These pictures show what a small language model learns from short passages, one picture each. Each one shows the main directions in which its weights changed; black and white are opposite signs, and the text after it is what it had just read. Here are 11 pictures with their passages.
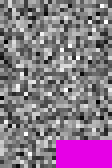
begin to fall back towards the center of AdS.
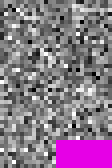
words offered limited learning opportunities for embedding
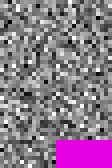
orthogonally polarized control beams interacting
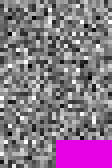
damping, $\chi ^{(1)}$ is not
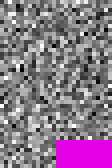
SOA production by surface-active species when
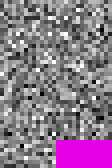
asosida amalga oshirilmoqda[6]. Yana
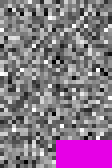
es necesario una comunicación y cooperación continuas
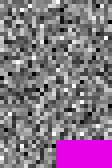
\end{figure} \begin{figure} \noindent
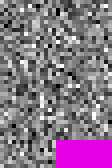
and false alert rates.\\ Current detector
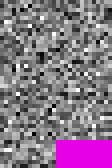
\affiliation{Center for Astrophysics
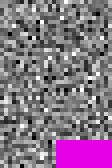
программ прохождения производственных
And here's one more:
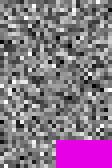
esa ko'pgina tadbirkorlik
